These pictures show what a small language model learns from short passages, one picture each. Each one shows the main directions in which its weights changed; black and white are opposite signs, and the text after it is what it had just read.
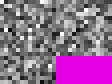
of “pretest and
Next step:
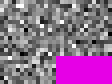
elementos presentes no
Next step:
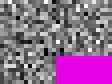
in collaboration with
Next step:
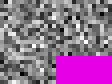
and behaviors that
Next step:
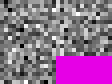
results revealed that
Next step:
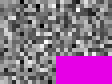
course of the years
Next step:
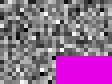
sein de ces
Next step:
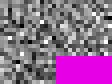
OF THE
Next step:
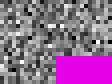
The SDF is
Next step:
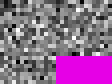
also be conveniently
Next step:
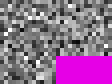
the standard error
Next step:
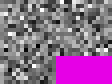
The scheduling
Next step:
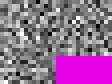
motivation. The
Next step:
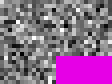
facilitan su
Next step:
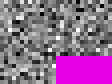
The progressive
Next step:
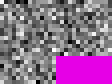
result from elevated
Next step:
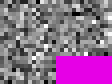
para enfrentar el
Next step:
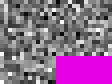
generation of digital
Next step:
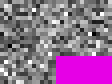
been trained to carry
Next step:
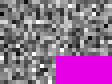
existence of society
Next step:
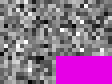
The total current at
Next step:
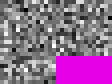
threshold by
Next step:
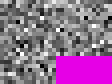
case controlling the
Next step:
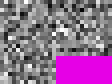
yes no no ++
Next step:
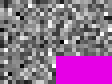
how you can
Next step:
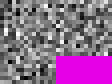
handling and
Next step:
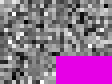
and nutritionally
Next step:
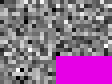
project management software
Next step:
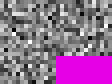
we like it or
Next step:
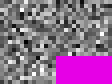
collector system and
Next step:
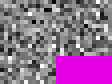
in the Occupied
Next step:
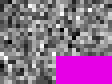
significantly increased by
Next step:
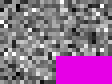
? Quelles
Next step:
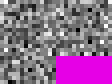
a representative of the
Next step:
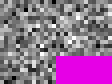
Q5A. Is
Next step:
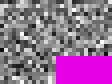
surface opposite
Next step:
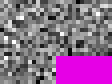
Some suggest
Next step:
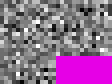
school type)
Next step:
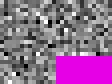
on reasonable
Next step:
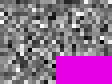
1. Темп на
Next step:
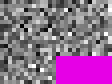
already show
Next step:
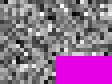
de las especies
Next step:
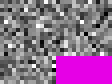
The same has been stated
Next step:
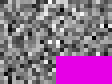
a circulation of
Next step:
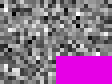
prijs de
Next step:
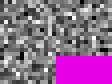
on the study of type
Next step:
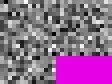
in water. When using
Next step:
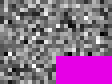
of the pitching
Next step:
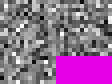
yang bervariasi
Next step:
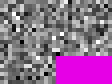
eu nublado
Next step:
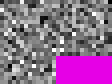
Passo Fundo
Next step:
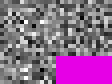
AMMI model.
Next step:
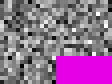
clinical care.
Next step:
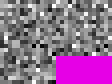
made it possible to
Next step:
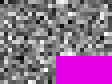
Frequency of
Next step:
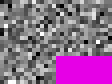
of Inquiry /
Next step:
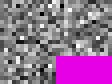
of Economy and
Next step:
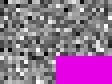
de trabalhos
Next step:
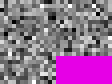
activity using the agar
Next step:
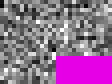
levels, this is
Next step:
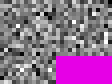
academic, social
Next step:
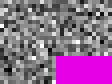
because of its resultant
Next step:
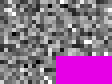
the forest park.
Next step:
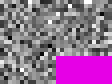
modo de extinção
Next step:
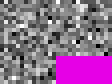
the deformability process.
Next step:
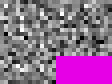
However, researchers
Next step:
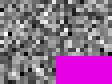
from the ECG
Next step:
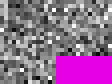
Nigeria. The
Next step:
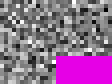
in mHealth and
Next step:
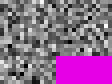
new diseases.
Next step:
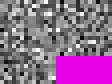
9 Suk Na,
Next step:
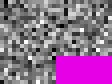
que des exceptions
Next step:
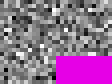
classical DevOps
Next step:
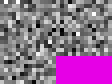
the polity: –
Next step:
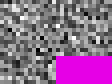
phase, finite
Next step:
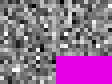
I Cold pressure
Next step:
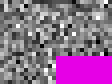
people and animals.
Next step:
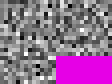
the study. Results:
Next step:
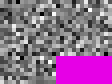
Lankisch et
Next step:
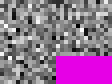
2). Si bien
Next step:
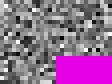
Blade terminology
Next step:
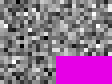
sometimes even
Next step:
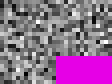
will cross the value of
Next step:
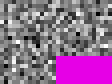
financial situation
